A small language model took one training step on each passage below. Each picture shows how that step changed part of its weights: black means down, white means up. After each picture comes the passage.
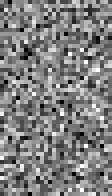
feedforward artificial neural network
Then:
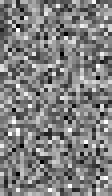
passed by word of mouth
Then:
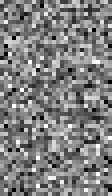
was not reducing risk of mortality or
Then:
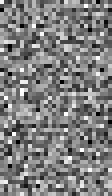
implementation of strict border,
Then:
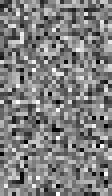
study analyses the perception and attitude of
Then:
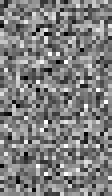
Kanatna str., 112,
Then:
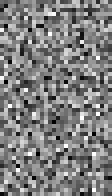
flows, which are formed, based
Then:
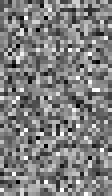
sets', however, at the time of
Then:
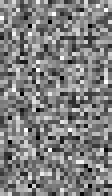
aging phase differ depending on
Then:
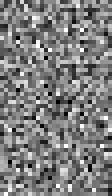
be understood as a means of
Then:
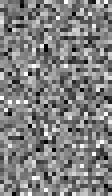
underscoring the need for a comprehensive
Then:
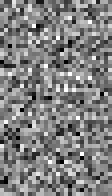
degradation can be monitored by
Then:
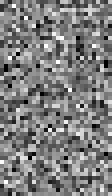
sensitivity of an optical sensor is
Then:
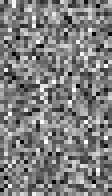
numerous illnesses, there is
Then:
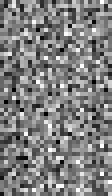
the diagnosis if the clinical diagnosis is
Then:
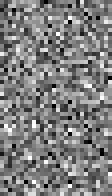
Department of Dermatology
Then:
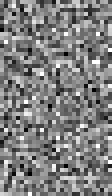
the effect of green tea after 12 hours
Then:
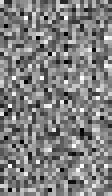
strengthen existing markets and unlock
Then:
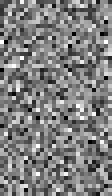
The fabrication process of the
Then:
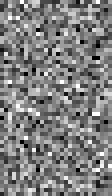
Significant None Availability of
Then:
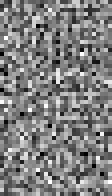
failure should have initiated. Figure 5:
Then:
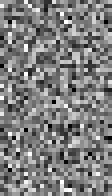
where this system was mainly prepared from
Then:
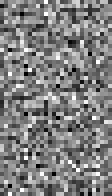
\tau(t))$ yields
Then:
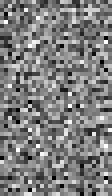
of high-quality, granular
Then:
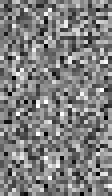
identified in the existing literature regarding the contribution
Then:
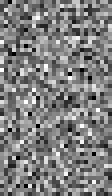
is to play in a vital role in
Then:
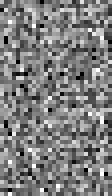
bacterial stress response and virulence.
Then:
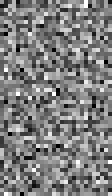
and juveniles from orange to
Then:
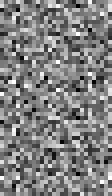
X X X -6 X X X X
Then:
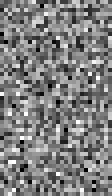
at the interaction of media x growth
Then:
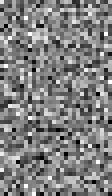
attitude toward oral health. The findings
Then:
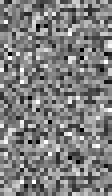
has been used as a parameter for further
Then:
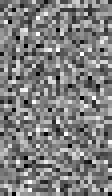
of the complexes are recorded in Table
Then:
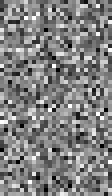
4.3 Other organisations
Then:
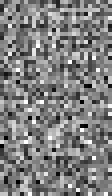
user to access the data? Yes
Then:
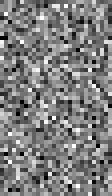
resulted in hypocretin
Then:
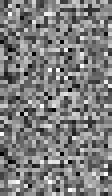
on the other hand, is a
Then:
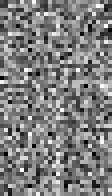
(Information Science, 4); different
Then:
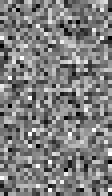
mål med denne
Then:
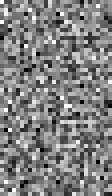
random forest is proposed,, which shows that
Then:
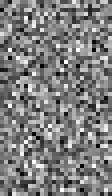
because the change in wind speed is
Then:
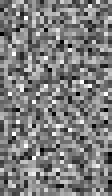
criterion values, the analysis is carried
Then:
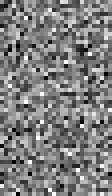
impaired reproduction, as is our
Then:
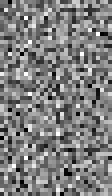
correspond to the high molecular mass
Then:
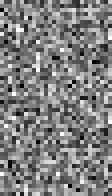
potential tools to help S&T
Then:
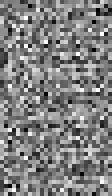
CPS4R. C.
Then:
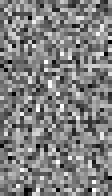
current version contained 45 different subsets
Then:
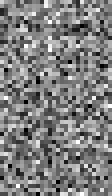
129°. It afforded a
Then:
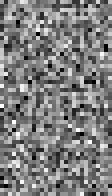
12. Mohan V, Deepa
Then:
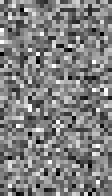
rate (1°C/min,
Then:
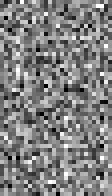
(January to September
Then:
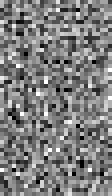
excellent results in high surgical patients
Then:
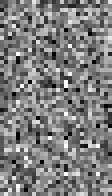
Ukraine when their existing visa
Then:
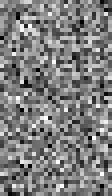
Field Test Environment Field tests
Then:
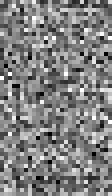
a reduction of -3.1 units
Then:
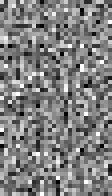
rice caused by *P.
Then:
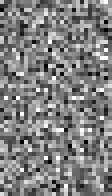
between inflation and unemployment,
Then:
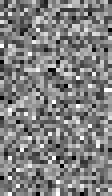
of rights by state governments. This was
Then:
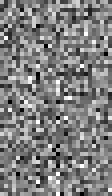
life of police personnel. According
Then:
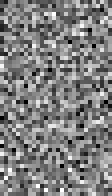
You can specify some properties, in
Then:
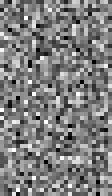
problem requires propagation of description of full
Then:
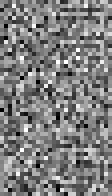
growing problem of educator training as a
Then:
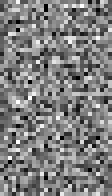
*Red Dragon* carried
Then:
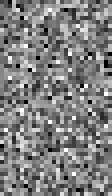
parent material occupy an important and large
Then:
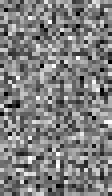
of terrorism. Following
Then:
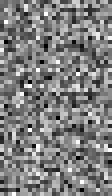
were 1.6 times more likely to report
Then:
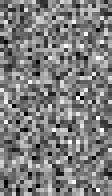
of ~ 30 dB, an
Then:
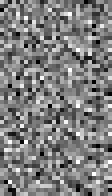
estimate regression values below Table 4.
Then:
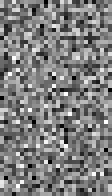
offers socio-economic benefits
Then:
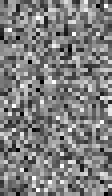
or all of a surface drainage
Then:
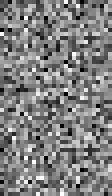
implementing all six policy steps would see overall
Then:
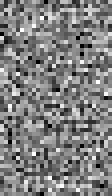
Community. Accessible means that
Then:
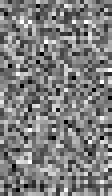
each slug and compared to
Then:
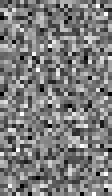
following C² and where the presence or
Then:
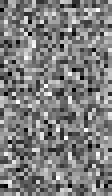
while all other electrolyte components are
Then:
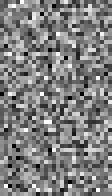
*Consistency Index*
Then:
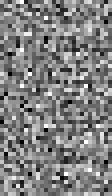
30-centimeter layers we
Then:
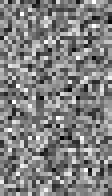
workshop and a ‘Conversations
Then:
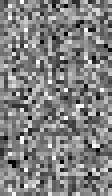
S COMMUNICATION 4
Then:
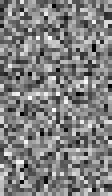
The role of Europe. After
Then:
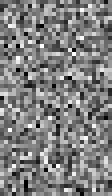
each data set D_i , where
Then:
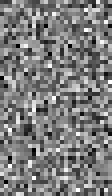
house (This is your defensible
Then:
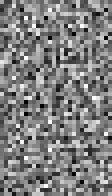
radio equipment, which can increase
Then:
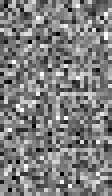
in productivity and an increase in
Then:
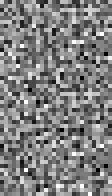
management in universities in
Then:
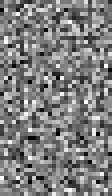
linguistic features of the input -
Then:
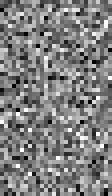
Connecting science, policy and
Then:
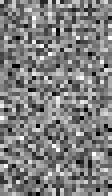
environment. The emerging trends on the
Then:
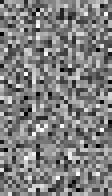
carries as specified in section I.
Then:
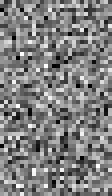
fragmented efforts and unclear
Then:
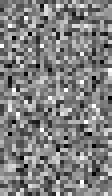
days from the starting of the test.
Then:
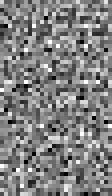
doubtful cases resolved through
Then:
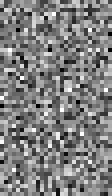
belonging to four genera including
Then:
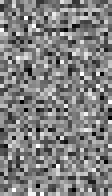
involvement of patient care. Besides
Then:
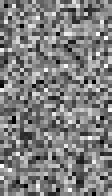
truer of the present collection,
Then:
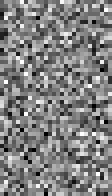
Currently, sweet
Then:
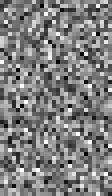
was about to happen, I only
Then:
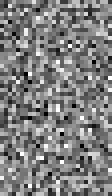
of the said migration. According to the
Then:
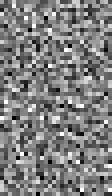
associations that should be measured. It can
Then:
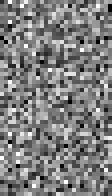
closed-loop system is of a
